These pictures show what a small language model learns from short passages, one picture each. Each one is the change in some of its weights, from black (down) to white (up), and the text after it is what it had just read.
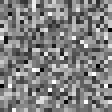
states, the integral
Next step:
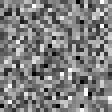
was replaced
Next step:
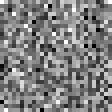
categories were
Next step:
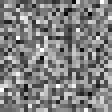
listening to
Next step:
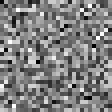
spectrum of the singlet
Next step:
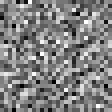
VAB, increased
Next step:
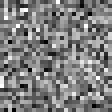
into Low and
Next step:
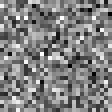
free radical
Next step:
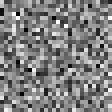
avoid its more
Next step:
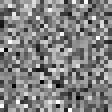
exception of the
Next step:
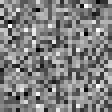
expanded to
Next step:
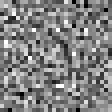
convergence rate
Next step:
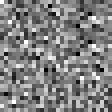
Rev Lett
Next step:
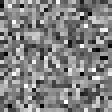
Location map
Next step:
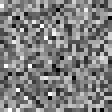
temperatures at 28
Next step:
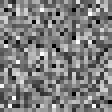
block that one
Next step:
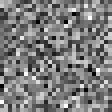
is an experimental
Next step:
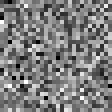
data during the last
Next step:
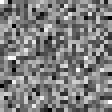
As a result, the
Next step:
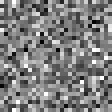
-y$ and this
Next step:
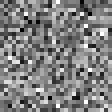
length L which has
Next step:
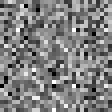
percent, there are
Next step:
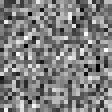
quick compared with
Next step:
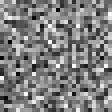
communications and performance
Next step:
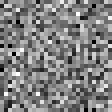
more O 2p character
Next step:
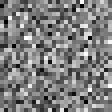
the areal radius
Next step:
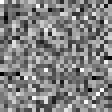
the solution exists
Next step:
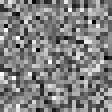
nine industry
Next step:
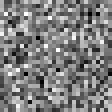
wish to do
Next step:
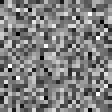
subject content
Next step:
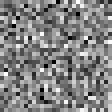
this issue has
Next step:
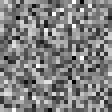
the non-linear
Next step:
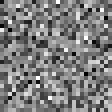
because the system reduces
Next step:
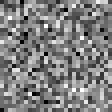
proceeds to
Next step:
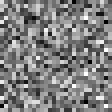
the complexation of
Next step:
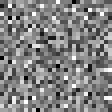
can be very limited
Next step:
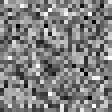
the corresponding terms to
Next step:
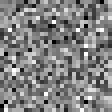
of copper or
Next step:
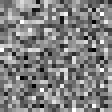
= [x\prime
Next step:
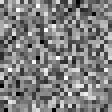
users of specific
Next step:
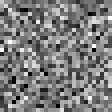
space of RN
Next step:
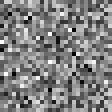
linear combination
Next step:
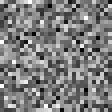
Using a systematic
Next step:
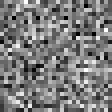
unperturbed metric
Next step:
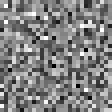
solid black
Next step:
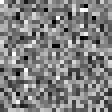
\eeq for any
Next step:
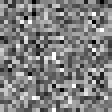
physical distancing,
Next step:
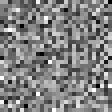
effects. The main
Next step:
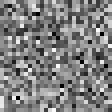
time exposure to
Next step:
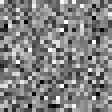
59 patients
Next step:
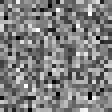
was kept
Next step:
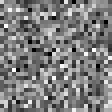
encourages that
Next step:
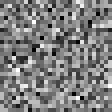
to the Food
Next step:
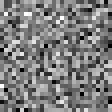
with fish or
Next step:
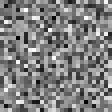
parameters, systemic
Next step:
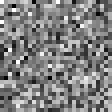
motion do not follow
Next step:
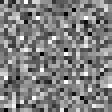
the iImagine
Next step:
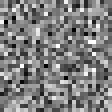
numbers of
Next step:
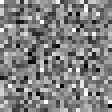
debris do
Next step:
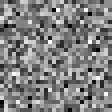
Contract Act
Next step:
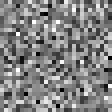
parameters to control are
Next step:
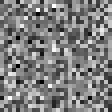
maximum number of
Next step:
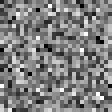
asset for the
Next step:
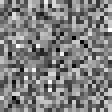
the development of new
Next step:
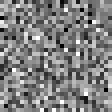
crops in the
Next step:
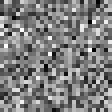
book recording
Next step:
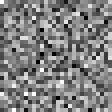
in this case a problem
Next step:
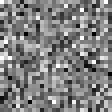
formation history
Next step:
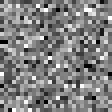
black holes
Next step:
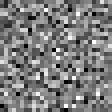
where I_N is
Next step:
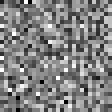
used to determine the
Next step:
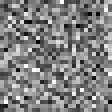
102 participants,
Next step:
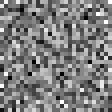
the full complex order
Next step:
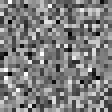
- Shifting
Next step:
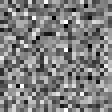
an unique
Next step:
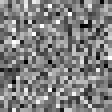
of the solar
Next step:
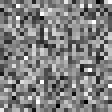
one of the media
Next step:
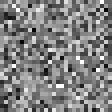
coherence with
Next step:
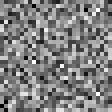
a key component of
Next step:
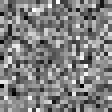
the relaxed
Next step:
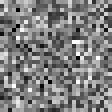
heat flux
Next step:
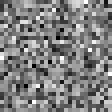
smeared out the
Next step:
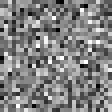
drive the system
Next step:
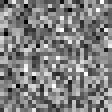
two receivers
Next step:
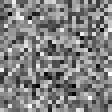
technologies for
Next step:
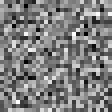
\ssss in higher
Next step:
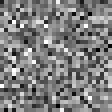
of Lagrangian
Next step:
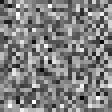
the jet with the
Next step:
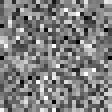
their emotions in
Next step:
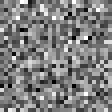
has shown [28]
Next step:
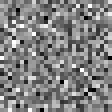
of the system. In
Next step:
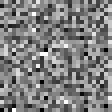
interaction region. I
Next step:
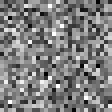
effective treatment.
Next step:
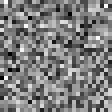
challenges of
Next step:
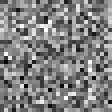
various cases. Energy
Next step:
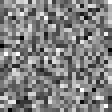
the complex model with those
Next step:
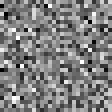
of sensorineural
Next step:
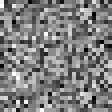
social learning
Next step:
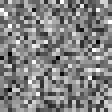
computational drug
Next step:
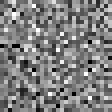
of the solution; it
